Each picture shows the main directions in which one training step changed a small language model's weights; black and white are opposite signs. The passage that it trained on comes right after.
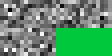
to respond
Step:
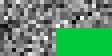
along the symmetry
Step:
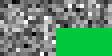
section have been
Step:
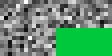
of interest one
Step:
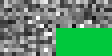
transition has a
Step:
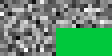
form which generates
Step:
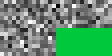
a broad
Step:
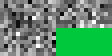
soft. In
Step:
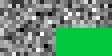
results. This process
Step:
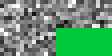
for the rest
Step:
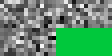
to 4-D
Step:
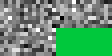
The procedure
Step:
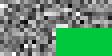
terms of higher order
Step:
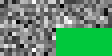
consistent, its
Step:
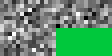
imposes some
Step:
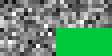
discussed in Section
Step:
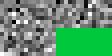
2. How
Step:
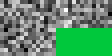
are shown in
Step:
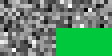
are periodic
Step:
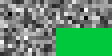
as smooth
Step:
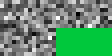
the overall sign
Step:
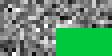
for predicting
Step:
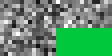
predictive performance on
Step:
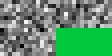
the Fourier
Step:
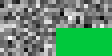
the frequency range of
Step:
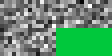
speed at
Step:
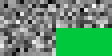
at relatively
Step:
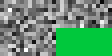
we write
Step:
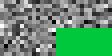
loss by
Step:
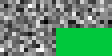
and correlated
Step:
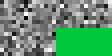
observations made with
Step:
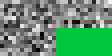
of velocity field to
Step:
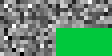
channel measurement more
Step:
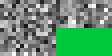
at least one
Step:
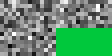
are assumed to
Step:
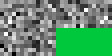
high operational
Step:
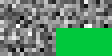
wave number:
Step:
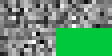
right) with
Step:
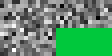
the event
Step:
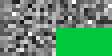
view via
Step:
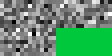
through a deep
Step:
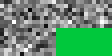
quark spectra
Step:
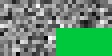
with $\alpha$
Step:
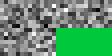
well known that
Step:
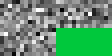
case of the
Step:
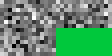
following relations.
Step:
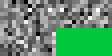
different types of
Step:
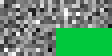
J. Phys.
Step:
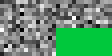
decrease in
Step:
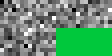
\rangle \langle
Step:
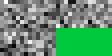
given state can
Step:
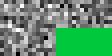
$$ Let
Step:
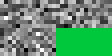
the warp
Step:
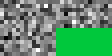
After all,
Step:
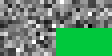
within the sum
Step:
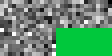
angle among zero
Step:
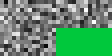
In certain
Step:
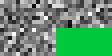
However, the
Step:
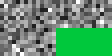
and relaxing
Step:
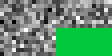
chamber were
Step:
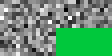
aromatic systems
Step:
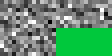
a closed system
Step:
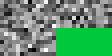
tune the
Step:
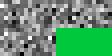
the restricted
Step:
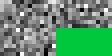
in\rangle |
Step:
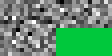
view of
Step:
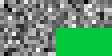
) and
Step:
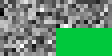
properties of the given
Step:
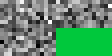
identification algorithms
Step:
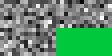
with many
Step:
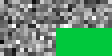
magnetic field is given
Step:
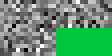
\] Here
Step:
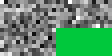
\EN where
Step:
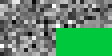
calculated by a
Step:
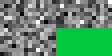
and later
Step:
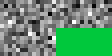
but this would
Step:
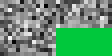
compared to control.
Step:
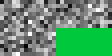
assuming that:
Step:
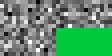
and Vision
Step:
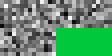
verified the
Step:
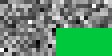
observation are
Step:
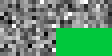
signal. The system
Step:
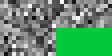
rates of
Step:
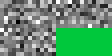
Sports and
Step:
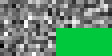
signals it
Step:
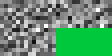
set mass limits
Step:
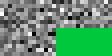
evolution of a
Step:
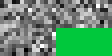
the reduced density
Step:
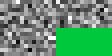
which \name
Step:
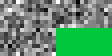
The explosion
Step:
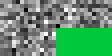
is defined by the
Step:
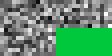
spectral analysis}
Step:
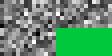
out that in the
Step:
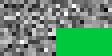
(with a potential
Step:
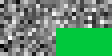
is stated in
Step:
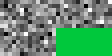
component then its
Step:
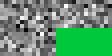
two terms: a
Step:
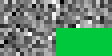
Fig 3:
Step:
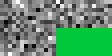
giving an
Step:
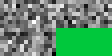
these orbits
